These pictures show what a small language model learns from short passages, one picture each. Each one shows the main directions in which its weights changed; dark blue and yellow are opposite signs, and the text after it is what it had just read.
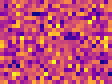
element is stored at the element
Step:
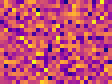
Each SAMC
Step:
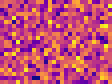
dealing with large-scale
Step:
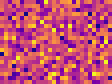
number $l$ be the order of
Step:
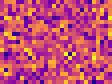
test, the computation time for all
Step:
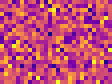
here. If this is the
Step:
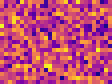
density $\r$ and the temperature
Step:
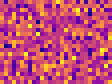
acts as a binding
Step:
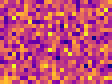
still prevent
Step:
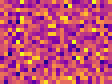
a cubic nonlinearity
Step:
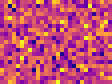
a canonical order $A$
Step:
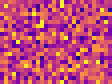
by elemental analysis, IR,
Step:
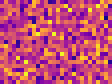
\end{equation} for an
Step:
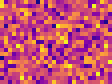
affair with one of the
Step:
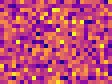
Track Management
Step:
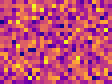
politicians and
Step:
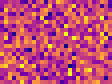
other layers take their
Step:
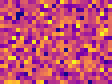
It holds true that
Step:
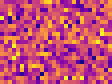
that each of the resulting
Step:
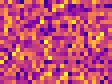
is zero, as indicated in
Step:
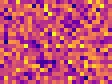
les notations de ce
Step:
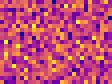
of graphical conventions and
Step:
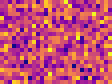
matrix $\hat C$ but we do
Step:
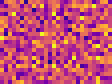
reduce the electric field distribution and
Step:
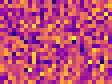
of real-world
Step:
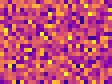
set co-represented by the
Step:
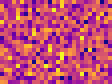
GTMM and matrix
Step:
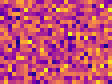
consisting of the four possible
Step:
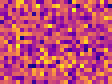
coordinate in the
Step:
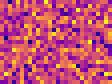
the line $AB$ be the
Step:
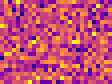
(including on climate
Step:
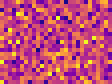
that LAN is satisfied at
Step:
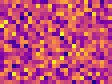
words, $\nabla
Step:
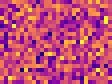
scales only with the 1/4
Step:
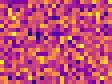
replicas of the polarized
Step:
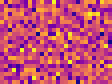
of Mathematics\\
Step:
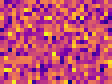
low pressure, not because
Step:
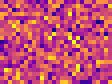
checking to ensure ease
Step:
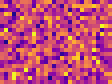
produced in $pp$
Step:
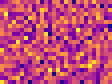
and coding for adder
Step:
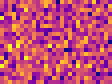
process that damages the
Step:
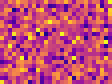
to get $$p_u
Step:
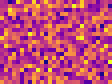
the standard choice for
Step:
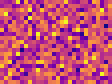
small in our model becoming of
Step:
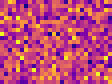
the limitations of traditional
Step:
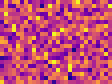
matches the current record
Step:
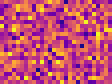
threshold develops
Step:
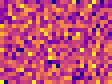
far more than what
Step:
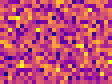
clean speech
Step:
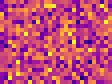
territories according
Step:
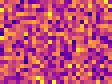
and environmental adjustment
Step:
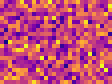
such truncated systems
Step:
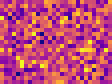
that $(I_n+h
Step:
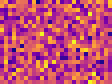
of concept lays the
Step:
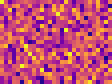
link voltage with
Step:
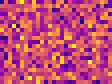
in fragmented
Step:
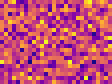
with the basis set of the
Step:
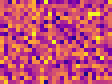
order Bell polynomials
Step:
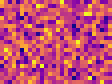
these terms will participate in
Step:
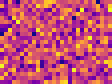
interpolation. Herein,
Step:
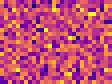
DBP, ABP and
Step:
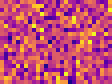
the following piecewise
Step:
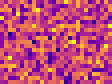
to \eqref{Eig23}
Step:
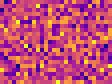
those containing a free
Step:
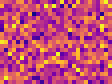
radial geodesic motion
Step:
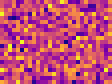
that satisfy $\scrA
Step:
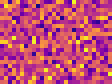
skin's surface, unable
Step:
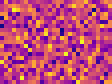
levels, particularly in
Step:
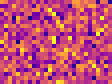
principal quantum
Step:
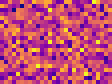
certain concentration
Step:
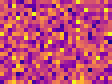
reliant on traditional
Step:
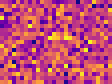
events to total full energy
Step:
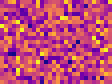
a stakeholder with that
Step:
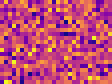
of industrial,
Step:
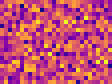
seen from early
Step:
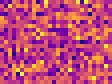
functions $h(\phi),~\ov
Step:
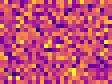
conductive yarns that
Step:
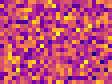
high standards of Performance
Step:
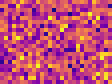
was the Hough Circle
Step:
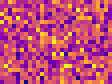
the beauty of
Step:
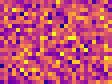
more layers means less
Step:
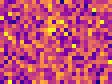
with the organization, which can
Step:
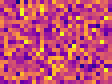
circle, while transitions
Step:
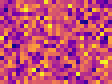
be determined. There are two
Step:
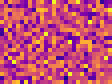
of Mathematical
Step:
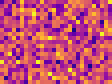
irreducible factor
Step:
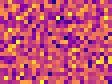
it is desirable to study
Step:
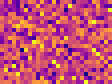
marks the maximum of
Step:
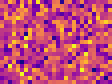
and $N$, there exists a
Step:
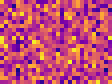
widespread adoption
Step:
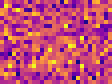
directions for future work,
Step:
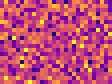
the \emph{non-face
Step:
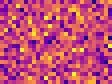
2001a) in which the
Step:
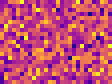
frequencies since the
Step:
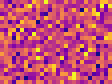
all samples from the MNIST
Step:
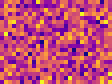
corresponding with them, offering our
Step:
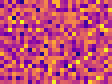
\it Dedicated to the
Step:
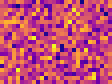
The cumulative distribution function
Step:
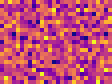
DT invariant has been obtained
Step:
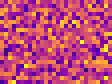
model with a relatively large interaction
